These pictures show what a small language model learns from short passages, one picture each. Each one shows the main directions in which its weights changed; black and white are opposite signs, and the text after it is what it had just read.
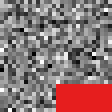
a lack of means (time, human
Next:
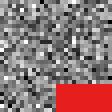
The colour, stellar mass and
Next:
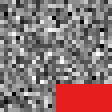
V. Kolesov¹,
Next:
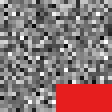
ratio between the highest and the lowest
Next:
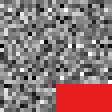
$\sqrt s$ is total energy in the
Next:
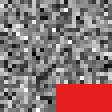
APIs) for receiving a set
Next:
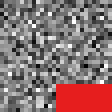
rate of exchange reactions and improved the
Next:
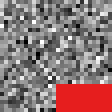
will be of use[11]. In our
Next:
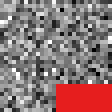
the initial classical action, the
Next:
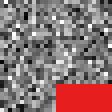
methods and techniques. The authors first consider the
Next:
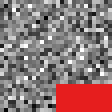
this measurement to $\rho_\star =
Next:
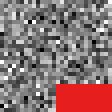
largest voids in each sample these
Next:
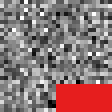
transfer, they can be a useful source of
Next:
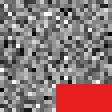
3 The AGL Reference Architecture
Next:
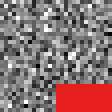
3. REGULATION
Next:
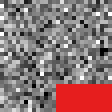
$\mu^+e^-$ collider
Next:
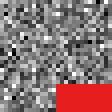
of initial data that yields the
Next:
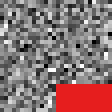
area had made the modern irrigation
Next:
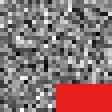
and knowledge in the realms of public
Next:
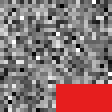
helps the employees and should be
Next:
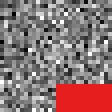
stress imposition till 14 days after
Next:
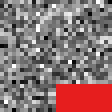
language teaching* (pp.
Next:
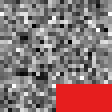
Expected Outputs
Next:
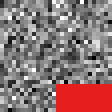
a trivial input space and the future
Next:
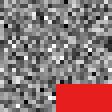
previous electoral processes dating from
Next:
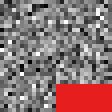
unnecessarily short-circuit
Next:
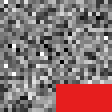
\right)}. \end{eqnarray*}
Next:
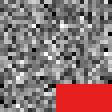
above problems cannot be tackled or
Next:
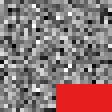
other day, and on the
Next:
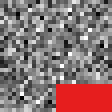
a 60 mm span length between the
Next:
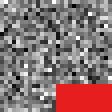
diagrams in a \textit{background
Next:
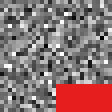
from paraquat-induced
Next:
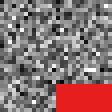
inhibition. Among
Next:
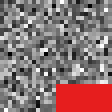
Tuval for numerous discussions.
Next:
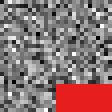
restrictive than (\ref{65}), and
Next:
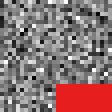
x = b^=$, where all elements
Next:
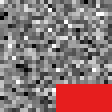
and less than 2~cm between the
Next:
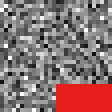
to get an exact copy of a
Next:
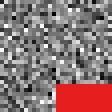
distributed cognition or network
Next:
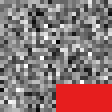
when a space venture produces a
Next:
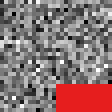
be reduced with algorithmic programming of
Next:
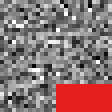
article 3, paragraph 1;
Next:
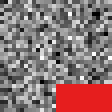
spreadsheet actually does.
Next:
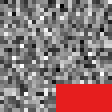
case of APE smearing these
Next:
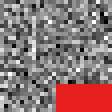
data-driven feedforward learning
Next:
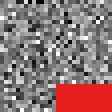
university teachers of political and
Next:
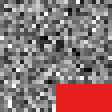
We perform transport measurements in a dilution
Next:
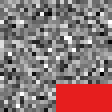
journal={Physical Review
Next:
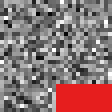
deposited files and research
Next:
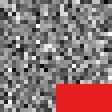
V. CONCLUSION
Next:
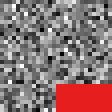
that LIC's home loan interest
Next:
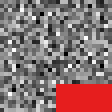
BPS states, preserving a single
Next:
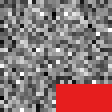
good description of the fermion mass and
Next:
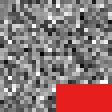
serving BS. Therefore, the
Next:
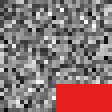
violation of computer security
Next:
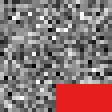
and Results} We obtained six
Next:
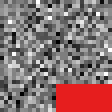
be formulated as a quaternion
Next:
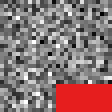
quantum models. All GANs are
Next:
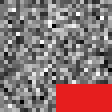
only output electricity. This is unlike
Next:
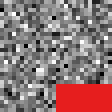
due to the contribution of the two poles
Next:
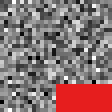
The TCN model uses a stack of
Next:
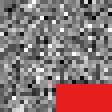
it satisfies the small amplitude equation of motion
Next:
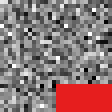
to external platforms, e.g.,
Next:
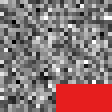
nature of information warfare and its
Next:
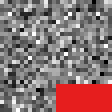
The observation that the BTZ black
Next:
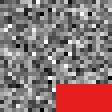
and two additional routes that lead to
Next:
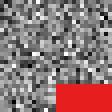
measured dielectric permittivity tensor
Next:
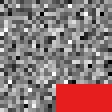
\thanks{This work is
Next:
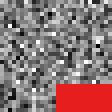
conducted the data analysis and wrote the
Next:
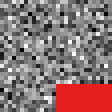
path $\widehat{\mathbf{g}}$
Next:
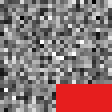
the results the mean average HR was
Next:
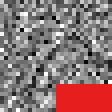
- experimentally determine and compare values of
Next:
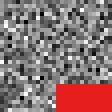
[9]: recharge by
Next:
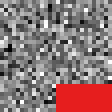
still results in closer abundance
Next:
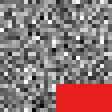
be expressed in two forms as
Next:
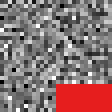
school education and provides various resources text,
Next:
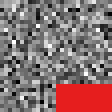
clusters follow Gaussian shapes, which
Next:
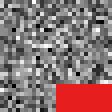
Agency and the nation,
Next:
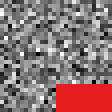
and high spin (bottom-row)
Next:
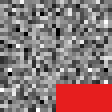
the smooth R\'enyi
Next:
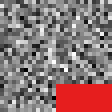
connectivity is unstable at low
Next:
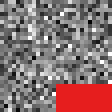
the scattering of colloidal particles of
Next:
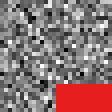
itself is not known. An explicit
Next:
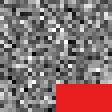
$t^{\rm th}$ step if
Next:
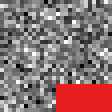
and phases of grown species.
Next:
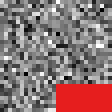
West Darfur¹ in the
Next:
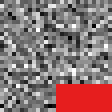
growth, full and productive employment and
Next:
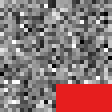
realized at different output cores based on
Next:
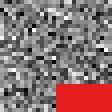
correlate with a deterioration of
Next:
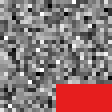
asterisk. The following groups
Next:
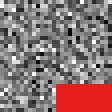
dynamic aperture (DA), which
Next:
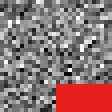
adaxial surface of stipule
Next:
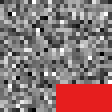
STAR Collaboration's critical assessment
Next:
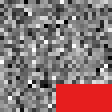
\pi \Delta R^2 \Delta
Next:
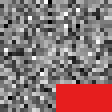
shows a mean latitude that
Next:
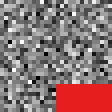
maximum for low metallicity (see
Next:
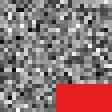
bomb, one which would never
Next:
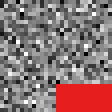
(orange) vanish, indicating
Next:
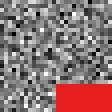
Goddard, *J.
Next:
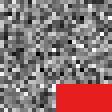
seeds with three replications, while
